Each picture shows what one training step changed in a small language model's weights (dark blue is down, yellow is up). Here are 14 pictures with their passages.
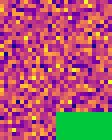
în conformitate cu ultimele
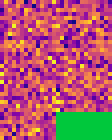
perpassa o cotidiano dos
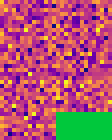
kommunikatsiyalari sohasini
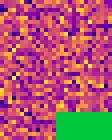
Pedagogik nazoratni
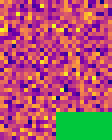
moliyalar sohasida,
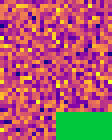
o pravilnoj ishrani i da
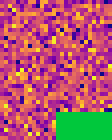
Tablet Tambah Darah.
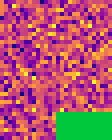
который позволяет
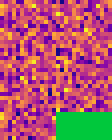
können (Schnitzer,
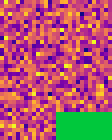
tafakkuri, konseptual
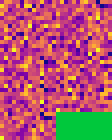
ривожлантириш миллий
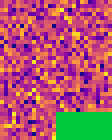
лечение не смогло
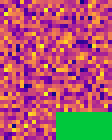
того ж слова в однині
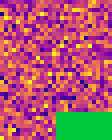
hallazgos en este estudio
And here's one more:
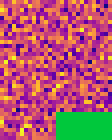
arnalǵan bir hám eki
